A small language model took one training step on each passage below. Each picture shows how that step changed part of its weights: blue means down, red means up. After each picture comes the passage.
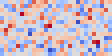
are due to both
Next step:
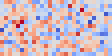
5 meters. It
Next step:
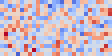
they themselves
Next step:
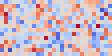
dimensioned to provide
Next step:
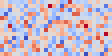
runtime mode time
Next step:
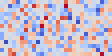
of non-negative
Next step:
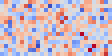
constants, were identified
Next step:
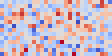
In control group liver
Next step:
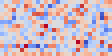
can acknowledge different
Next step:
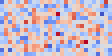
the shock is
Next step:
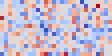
throughput coming from
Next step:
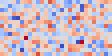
model minimisation.
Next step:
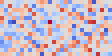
helped with data
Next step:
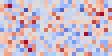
theory. However, this
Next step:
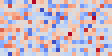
hair types and
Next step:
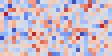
systemic glucose
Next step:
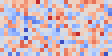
complete block design with
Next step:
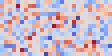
Table 7 Total
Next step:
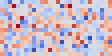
its entirety,
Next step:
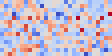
for each class with respect
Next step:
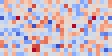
formed, the lower
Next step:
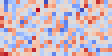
fact that the observables
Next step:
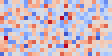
KLee}, the
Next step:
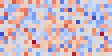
from the free energy of
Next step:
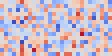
conditions, and other application
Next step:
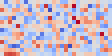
in the creation for
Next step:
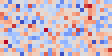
material for exploring this
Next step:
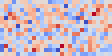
the 2nd and
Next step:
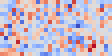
other eigenstates will
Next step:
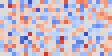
versions of
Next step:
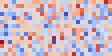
way because it is also
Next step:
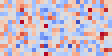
are limited for the
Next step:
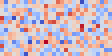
is the result of the
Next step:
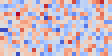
SUM gate
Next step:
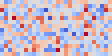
the ones in this
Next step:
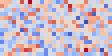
for outcomes—such
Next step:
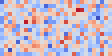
the radiative decay of
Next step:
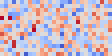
coefficient of the instrument
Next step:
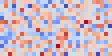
Methods Four
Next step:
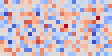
cyclise to
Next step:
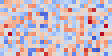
collection started
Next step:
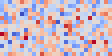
of compassion and
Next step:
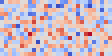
The algorithm of this method
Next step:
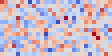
features according to the
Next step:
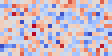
temporal one.
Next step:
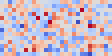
the wall.
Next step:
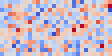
and AGN
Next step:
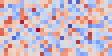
electronic energy levels are
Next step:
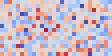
conducted an observing program
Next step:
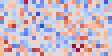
of time for hours
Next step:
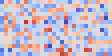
the observation points
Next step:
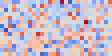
squares linear
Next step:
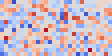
we include thermal masses
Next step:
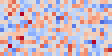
the Council
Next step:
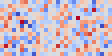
constant phase $\phi$.
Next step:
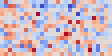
By research organization,
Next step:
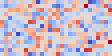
geodesic distance between
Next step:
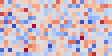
the entire surface.
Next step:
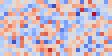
A review of its
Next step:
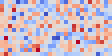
integrity of the
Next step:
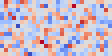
in Nigeria and the world
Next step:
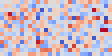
is modified later
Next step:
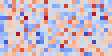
to attribute this
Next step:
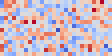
the same across all the
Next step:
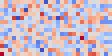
theories. We study
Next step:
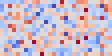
and innovation
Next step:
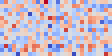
the effective management of
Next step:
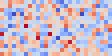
Al Rasyid
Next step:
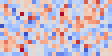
environment, employees
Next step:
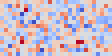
events. These background
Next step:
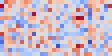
= \frac{ c
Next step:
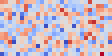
learners, making it
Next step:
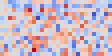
bulk}$ and
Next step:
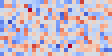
we consider the same
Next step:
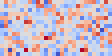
suitable strength was
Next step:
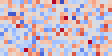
see \bea
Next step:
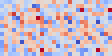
Possible physical processes
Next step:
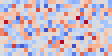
multi-user and
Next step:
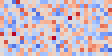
the power back-off
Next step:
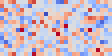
an electron temperature of
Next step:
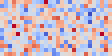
in manipulating the
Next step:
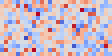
degree of success of
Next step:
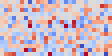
deadline first
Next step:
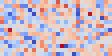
\\ all states &
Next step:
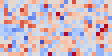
sample image had a total
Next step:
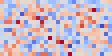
surrounding gas back
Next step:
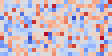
OH) in
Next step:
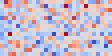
and the utility
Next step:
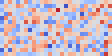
the template and
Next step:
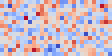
both the low- and
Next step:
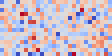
combined. These
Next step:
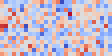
Development Plan
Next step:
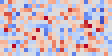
optical wireless
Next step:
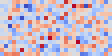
cite this article
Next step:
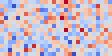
or new types of
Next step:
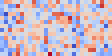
project seeks to
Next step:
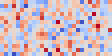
of conflict of
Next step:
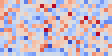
the geometrical
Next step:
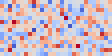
output parameters of the
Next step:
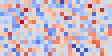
objects and another for
